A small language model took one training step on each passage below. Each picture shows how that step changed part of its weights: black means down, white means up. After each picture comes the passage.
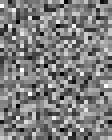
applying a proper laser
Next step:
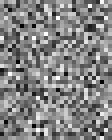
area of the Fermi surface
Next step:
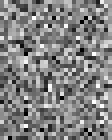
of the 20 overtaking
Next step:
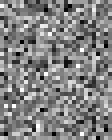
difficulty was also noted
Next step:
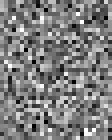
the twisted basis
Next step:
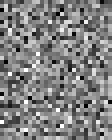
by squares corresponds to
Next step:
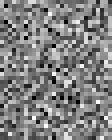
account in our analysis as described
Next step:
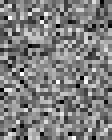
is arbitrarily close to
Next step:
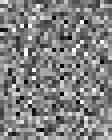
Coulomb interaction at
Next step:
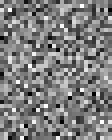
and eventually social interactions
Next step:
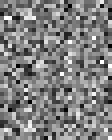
Lett. {\bf
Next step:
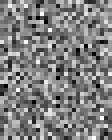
the mixings and mass
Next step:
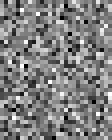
($\Delta_p$), depends
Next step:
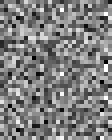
electron gas in strong magnetic fields
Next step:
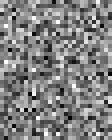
in both the frequency and spatial
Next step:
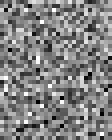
in fact without any need to
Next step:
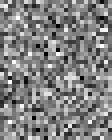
same differential page.
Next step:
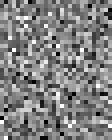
$\alpha$ depicts
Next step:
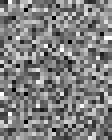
studies of spectroscopy and
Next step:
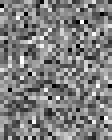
components and microservices
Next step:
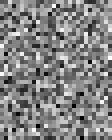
system of gas dynamic
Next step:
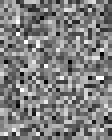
process matrix to describe a quantum
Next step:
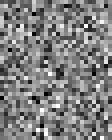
in the H- and
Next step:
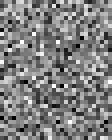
in our experiment: total
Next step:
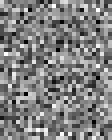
followed the flow diagram,
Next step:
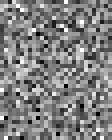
part explainable by the small
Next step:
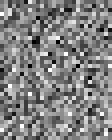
Shannon entropy
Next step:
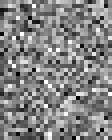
involving the relaxations
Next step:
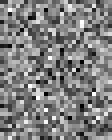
dioxide into a
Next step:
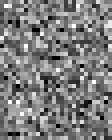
% Text of abstract
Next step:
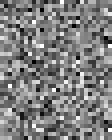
a rigid scale
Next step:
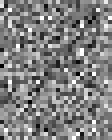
challenging yet experimentally
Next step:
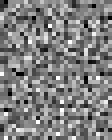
have any charge or mass
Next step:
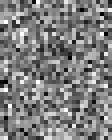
expectation values begin to
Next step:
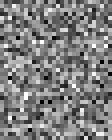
in SI units.
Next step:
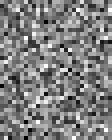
5A demonstrates that the
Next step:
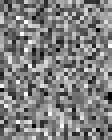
and the assumption $\psi
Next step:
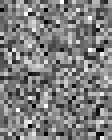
is mostly due to how
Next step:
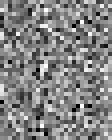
the divergent series
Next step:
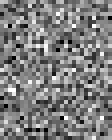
The solid lines are the expected
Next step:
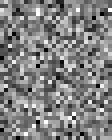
index of fresh electrons,
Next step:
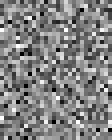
different approach. A flat
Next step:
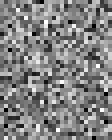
in which photon is coupled to
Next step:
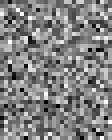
can say that these are
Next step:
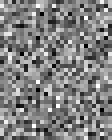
by the German
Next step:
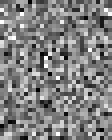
its total energy rises
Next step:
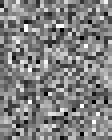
exhibiting a high classification
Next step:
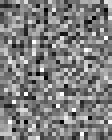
the Fast tier
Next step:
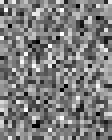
fundamental analytical and numerical
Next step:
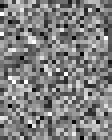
in TORIC,
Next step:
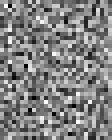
can be computed as \[
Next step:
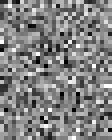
attributes a massless
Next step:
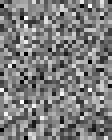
top 10 words and comments
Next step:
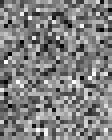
saturation of the
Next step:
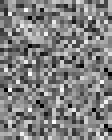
is \begin{equation}
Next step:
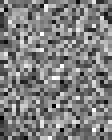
minimize the elastic energy
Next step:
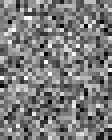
P-content (not
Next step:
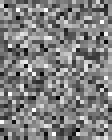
channels. For comparison,
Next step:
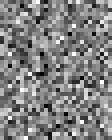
power-law model with
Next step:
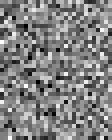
value of the last momentum from
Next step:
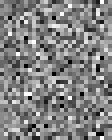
into account due to their
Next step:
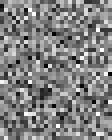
for A mode and ${\rm
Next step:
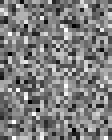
separate step, either by
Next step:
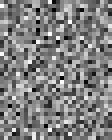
in this way seems
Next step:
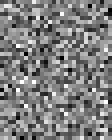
other surface $\Sigma$. To
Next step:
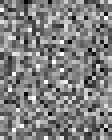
into nine tiles
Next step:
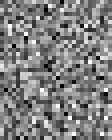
after every revolution and
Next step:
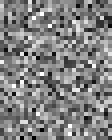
constants (~205
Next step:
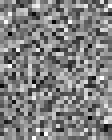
important to note that the
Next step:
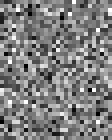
with energy $E$, pressure
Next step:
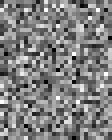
\\ Number of candidate
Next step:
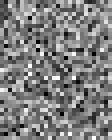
material was allowed to
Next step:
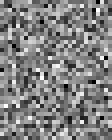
methods available to determine whether a
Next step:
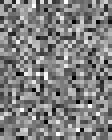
learning, we set the number
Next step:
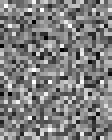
ejected sideways
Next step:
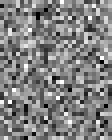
from here. In parallel with
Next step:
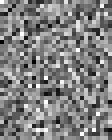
cosmology, where the
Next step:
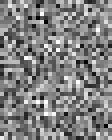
the oscillation of the
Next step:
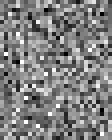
situated within the broader
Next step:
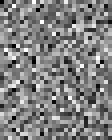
quality, efficiency, and
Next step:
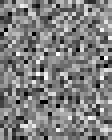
that would indicate the correctness
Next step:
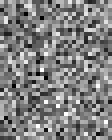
the late-type
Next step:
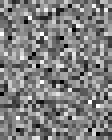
As an application chiral magnetic
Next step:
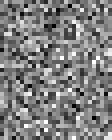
% allows an improved detection
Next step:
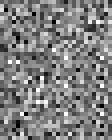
later for matching the
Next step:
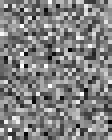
modes. They are visible
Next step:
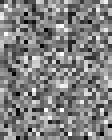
requires high spectral and spatial
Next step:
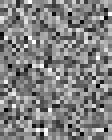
for the extraction of energy
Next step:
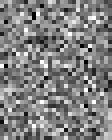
ray boundaries for
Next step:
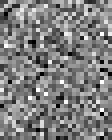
ions into the samples
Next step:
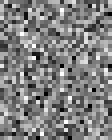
relation $H_{\rm
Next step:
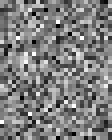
of an initially,
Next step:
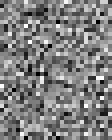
close to the current bound,
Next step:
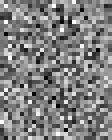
a dynamical gap survival
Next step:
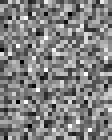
one have not been found
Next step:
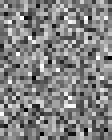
and Astrophysics,
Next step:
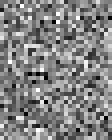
the paper). The process is
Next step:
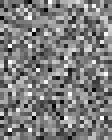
In these examples:
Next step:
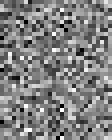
Corresponding limits
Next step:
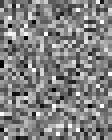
we follow the evolution for approximately
